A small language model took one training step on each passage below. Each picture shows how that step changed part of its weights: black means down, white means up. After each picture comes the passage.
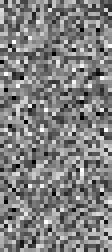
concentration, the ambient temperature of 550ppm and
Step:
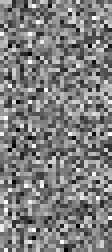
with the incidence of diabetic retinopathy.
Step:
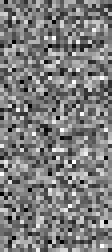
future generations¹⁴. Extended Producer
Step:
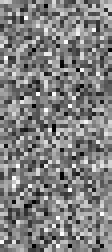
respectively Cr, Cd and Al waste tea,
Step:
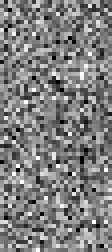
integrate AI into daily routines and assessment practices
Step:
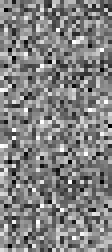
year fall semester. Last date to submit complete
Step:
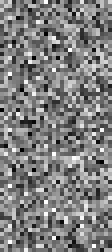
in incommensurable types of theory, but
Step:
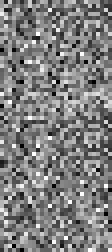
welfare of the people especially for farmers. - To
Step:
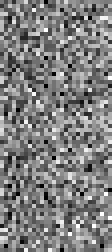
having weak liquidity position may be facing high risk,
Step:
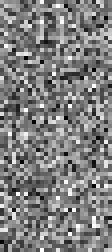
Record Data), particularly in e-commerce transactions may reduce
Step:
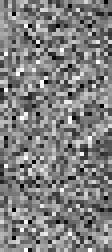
to the ADVISOR model, up to
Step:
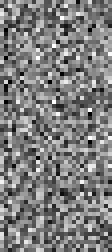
significance. The study concluded that the role of the principal in
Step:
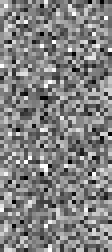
(“phylogenetic biology”). These main
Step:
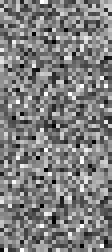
Material's resistance measurements were carried out to determine the
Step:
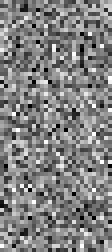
was used with inputs derived from three advanced statistical measures
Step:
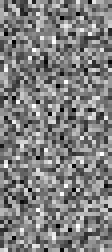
again. The theories which have been advanced to account for
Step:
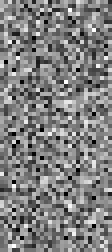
in future they can change their implementation approach to avoid the future
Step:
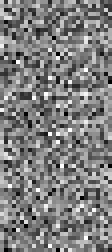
form of exchange that is initiated recently. It is
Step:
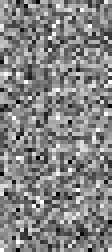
Portal FAIR Findable, Accessible,
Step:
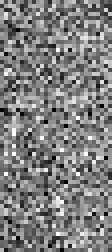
online forums (Puaschunder 2023).
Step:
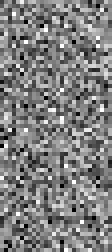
Killing Category A (N=6)
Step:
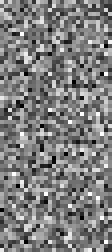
optical properties are updated at every model
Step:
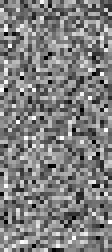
Bupivacaine intrathecally, while
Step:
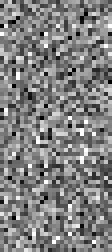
for water but impermeable for hydrocarbons. The
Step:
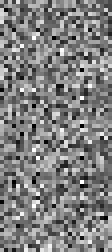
mean precipitation scenario. In our example, the peak
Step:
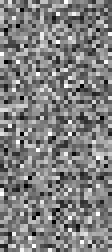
duration and different laser beam energies and focal
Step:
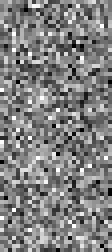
that gradually deteriorate nerve cells and harm the
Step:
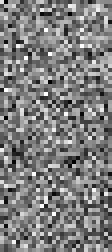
different aspects, iii) Human Rights should be
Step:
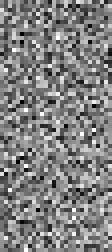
strengthened INTRODUCTION Iron deficiency (ID) is the
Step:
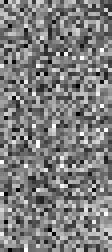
physics is that data-driven models train on large,
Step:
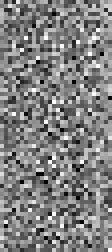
0.637. The findings imply that further
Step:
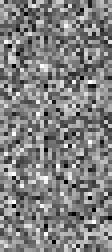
this is especially relevant in the current crisis situation of the world
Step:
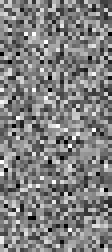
user feedback [1-8]. However, real-world
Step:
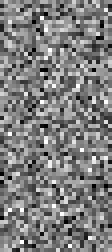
(5)$$ Therefore, the opening A by B is
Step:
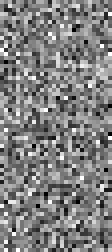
dataset. Bahmanyar, Reza,
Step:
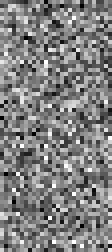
of the fluctuating classical field, and several
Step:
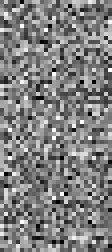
and HPMC K15M as matrix formers
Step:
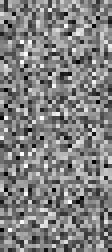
cross-correlation between the BC AOD and
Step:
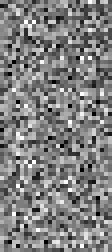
to* manage diseases resulting from hypercholesterolemia
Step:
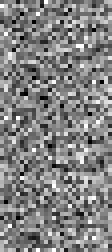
(not by individual partners) pertaining transparency and accountability
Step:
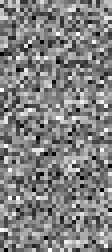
NN, FS; Protocol development, Data analysis
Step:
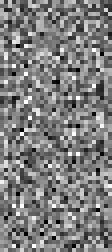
very high among the internal migrants. These migrants, who have
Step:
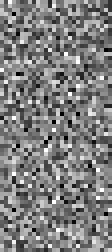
devices can process large amounts of data in a short space of
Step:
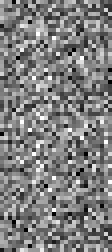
between treaty law, customary international law, and
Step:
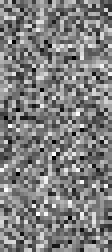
absence of large pores. However, particle clustering was
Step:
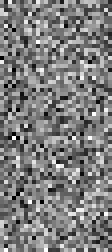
been taking place for more than a decade. However,
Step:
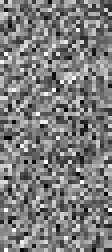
research, source for research evidence, assess the validity, quality
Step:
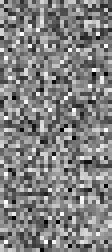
Biomass per grid cell (10⁶
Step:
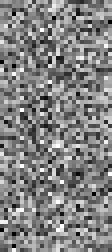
FUNCTIONAL COMPATIBILITY An
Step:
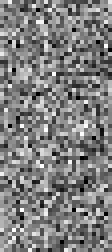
may improve survival when metastases are isolated. Further
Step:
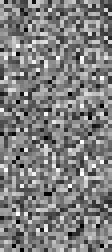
everything from just looking up information to using an online
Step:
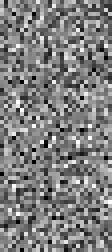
composite processability is quite easier than the one of the
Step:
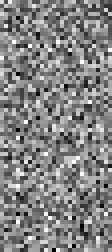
antidepressants, antihistaminic and
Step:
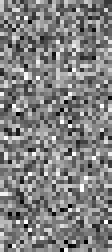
° 29'E, and occupies an area of about
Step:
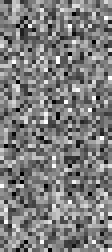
Soma Sideide Island, and Soma
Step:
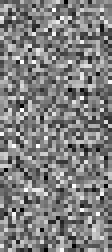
over the oxine method are (i) free from most
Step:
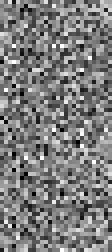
for numerical data. The AF frequency was calculated as a percentage
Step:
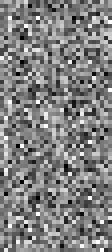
than the physiological (realistic pressure drops).
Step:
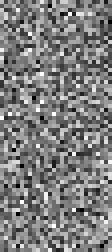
North and Central America. With its predominant proportion in rice
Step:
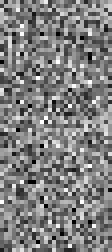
CA models, different lines are connected by connecting
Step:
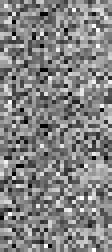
(2019). — **Preparation of materials** The
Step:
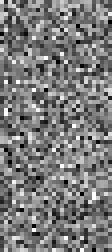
rural application in Nigeria. Keywords:
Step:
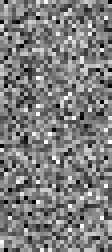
ever challenged as it is convenient to keep them
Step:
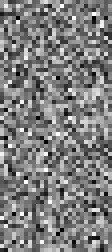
composite structure (a) (b) Fig 3
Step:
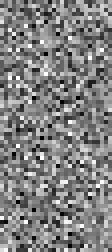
is attributed to catalyst leaching. The calculation of rate
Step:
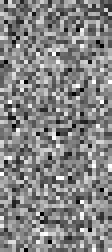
synthesise correctly and to then reference accurately.
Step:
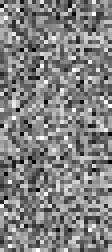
Catalogue in July 2025) Késia
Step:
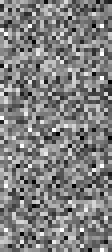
“Light (electromagnetic radiation) in a
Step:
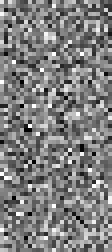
functional impairment: pain at rest Symptoms
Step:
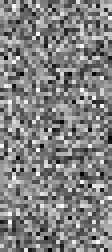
notion of style has historically evolved in two
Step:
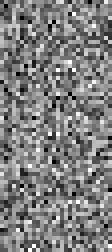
für Sozialpaedagogik
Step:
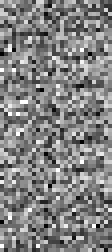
forecast errors are shown in Table 6. From Table 6,
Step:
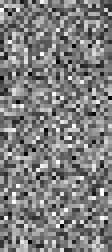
His 1929 diaspora edition,
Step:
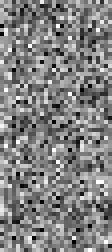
Table II. Some flow patterns are not achievable in
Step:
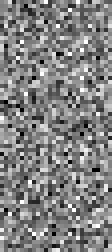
for both ligands but does not eliminate
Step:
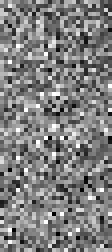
explainable AI tool, resulting in a list of issues that
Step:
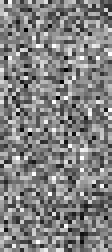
identified and valued; secondly, benefits achieved with the
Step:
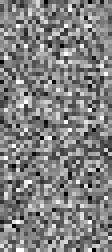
cases, the anemic participants' HbA1c
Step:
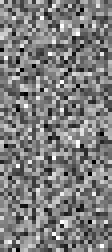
grid load). This makes the collection of data and its use
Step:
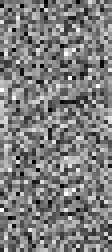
for purchase, the recovery of abandoned housing
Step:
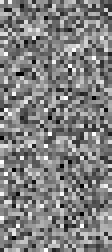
mobility, crowded nodes, large area, more amount
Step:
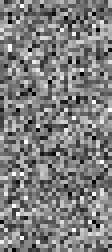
In 1750, the Dutch fort was
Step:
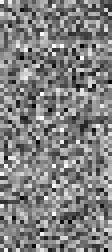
features in the spectrum of higher harmonics, as well
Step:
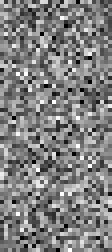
the lower quartile, and the highest datum still within
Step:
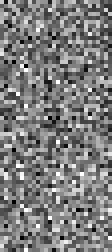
ones that contribute to Horizon Europe's Scientific
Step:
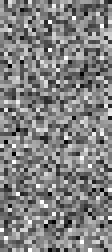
via Open Sound Control (OSC) protocol and large
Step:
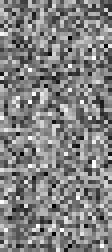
plastic bottle from the vicinity of the thermal power
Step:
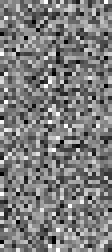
CARBON FIBER TAPE
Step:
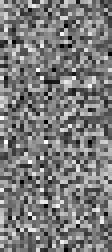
the study. A simple random sampling (SRS) technique
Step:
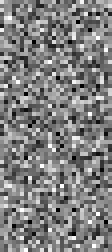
Fig.8(a) and (b). The
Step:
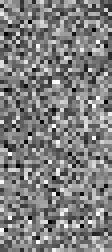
Their functioning is based on balancing supply and demand in
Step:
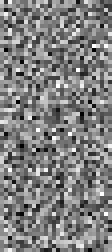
complex multifactorial disease that accumulated excess body fat
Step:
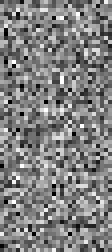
de Eficiencia Energética Association Spain
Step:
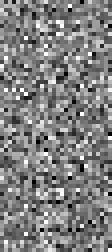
$i_A < i_B$. However the
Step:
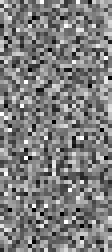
The mean value of SGOT in control group (group
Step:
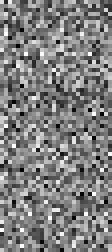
rural practice area under PSM department Darbhanga
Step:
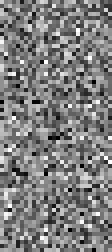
Death The core dramaturgical principle of
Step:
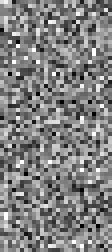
of funding: This article received no funding. Ethical
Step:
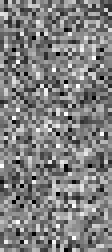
better solutions when designing and using well-defined software
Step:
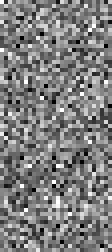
therapies (in both groups 8 patients were undergoing
